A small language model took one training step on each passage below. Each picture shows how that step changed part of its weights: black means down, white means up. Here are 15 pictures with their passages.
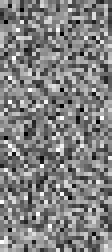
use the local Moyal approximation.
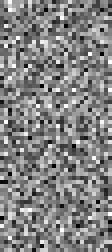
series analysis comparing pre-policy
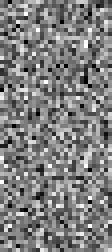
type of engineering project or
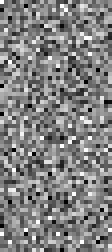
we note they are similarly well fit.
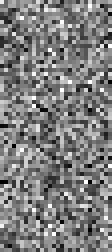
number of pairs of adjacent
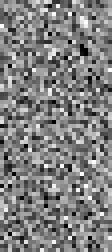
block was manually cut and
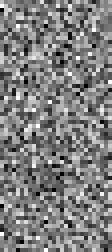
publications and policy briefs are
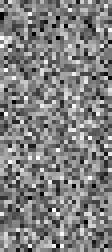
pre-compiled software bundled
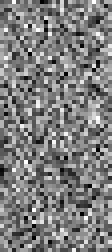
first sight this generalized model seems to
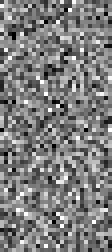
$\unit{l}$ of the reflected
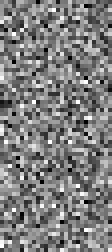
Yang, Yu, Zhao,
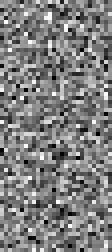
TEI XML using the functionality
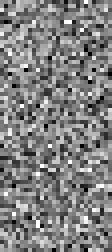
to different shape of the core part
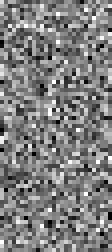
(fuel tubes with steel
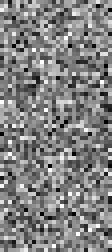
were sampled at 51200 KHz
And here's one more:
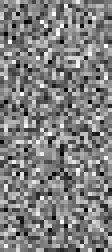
population column totals, and so
